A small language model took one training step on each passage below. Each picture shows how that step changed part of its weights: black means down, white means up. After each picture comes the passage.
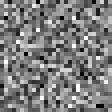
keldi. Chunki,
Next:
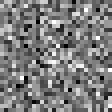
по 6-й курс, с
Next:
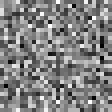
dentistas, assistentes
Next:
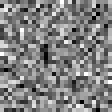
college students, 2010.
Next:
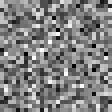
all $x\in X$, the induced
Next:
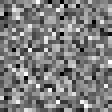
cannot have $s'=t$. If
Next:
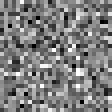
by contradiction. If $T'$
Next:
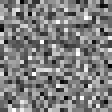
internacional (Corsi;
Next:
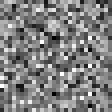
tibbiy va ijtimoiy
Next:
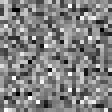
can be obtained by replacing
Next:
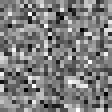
ASEP on $\Z$.
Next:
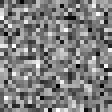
finalmente, diseñar la
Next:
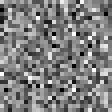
problem is a fixed point of $\Psi$.
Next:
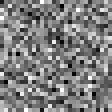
of $a$. Note that, in order
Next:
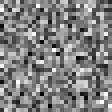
residual error graph corresponding
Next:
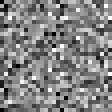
shakllanadi. Har
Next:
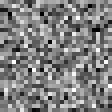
katta ehtiyoj
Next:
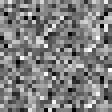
и в русский
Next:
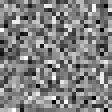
[g] \] where the union
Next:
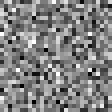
харид қилиш
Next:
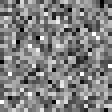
model widely used in the
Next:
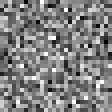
после создания
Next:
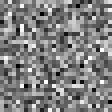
a weight function ${Y}(z)$
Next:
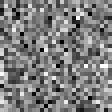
which continue to exist in the
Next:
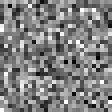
For example if we study the
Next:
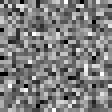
чегара белгилари
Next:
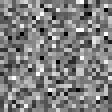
\end{bmatrix}, \] and
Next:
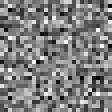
tradizione greca.
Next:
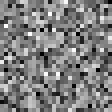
which is defined over $(X\sm
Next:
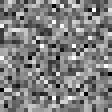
1}$ converges to $\mu$ in the
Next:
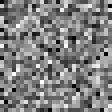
error for the 1D fit
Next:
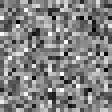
приобретать опыт
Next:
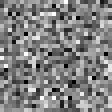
elements for $R_1$ and
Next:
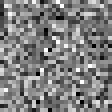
show that $\{u_n\}$ is
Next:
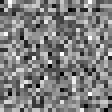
error of $\Phi_n$ with
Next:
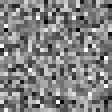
обеспечения каждого
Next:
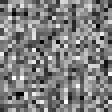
In general, we can apply the above
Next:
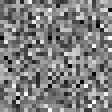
institut muhitida
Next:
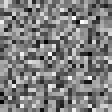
Amer. (distributed
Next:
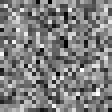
bitta quyon bor deb
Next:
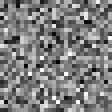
is needed in the sequel.
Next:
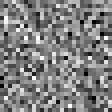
kelaverasiz. Vaqt
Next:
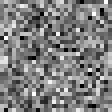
спадщини – це
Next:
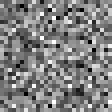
\Omega, \end{array}
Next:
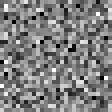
\ldots t_k$) in a
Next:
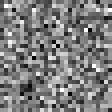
evfemizm mavjud
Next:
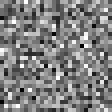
4 estimates of eigenvalues of
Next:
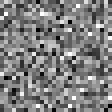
on self-adjoint
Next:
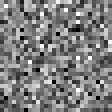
The constant $n$ is best possible
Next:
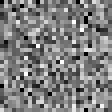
$S$ to be tangent to
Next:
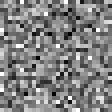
various functions for the distribution.
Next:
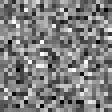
eigenvalue equations are
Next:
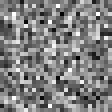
berish, ijodkorlik,
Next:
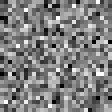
have assumed that the tensor products
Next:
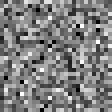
\}$.} Within this set, it
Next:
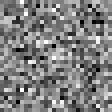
Luis González y
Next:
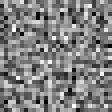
to include non-toric cases.
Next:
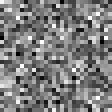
Таблица 6 –
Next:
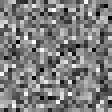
de las entidades de la
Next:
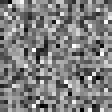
Oziq ovqat va
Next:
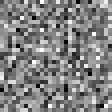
daha yüksektir.
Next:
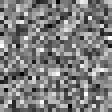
objeto de pesquisa
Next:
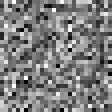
em um nível ou em
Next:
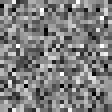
considering stress state as
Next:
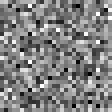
\begin{proof} Since, by
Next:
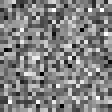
acts on the Weyl group as
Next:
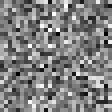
та відсоткові.
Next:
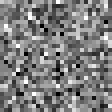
there is a weak foliation with
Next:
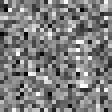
The basic idea of the proof is
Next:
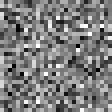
motivation, and productivity.
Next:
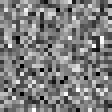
as the first coordinate is fixed,
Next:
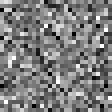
шляхи та впливу
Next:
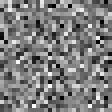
в работу, и в
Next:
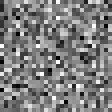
$W$ of the induced representation is
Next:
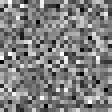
духовні центри
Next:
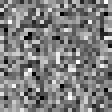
exercițiile, dacă
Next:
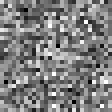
dasturiy ta'minot,
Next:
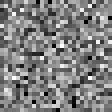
quy định
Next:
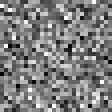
Boston Consulting Group 1
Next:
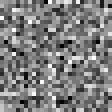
when $\alpha < \gamma(t)$.
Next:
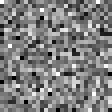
other hand, in the range where
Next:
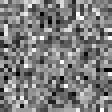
even if he is only bound by an
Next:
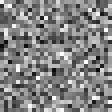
be colinear if $x$ is
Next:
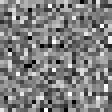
очаги округлой
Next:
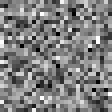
if they are conjugate as
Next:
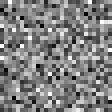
represented in the form of $(0,
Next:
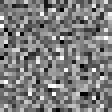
plástica: las
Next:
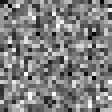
que incluem culturas
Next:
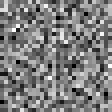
as follows: \textit{if}
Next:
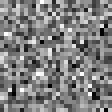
will be time-dependent. As an
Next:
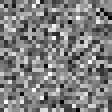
e retornar com anilha de
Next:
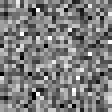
An'om, A'rof,
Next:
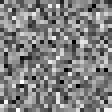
contribuir satisfactoriamente
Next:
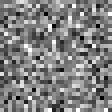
$d_R=d$ for all
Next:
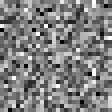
vertices. (a) Example
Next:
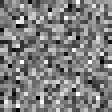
la gestion en collaboration
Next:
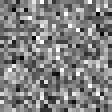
system with SI units. For many
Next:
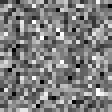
говорить, что
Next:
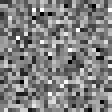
syariah. Khusus
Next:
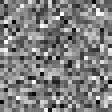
with self-adjoint
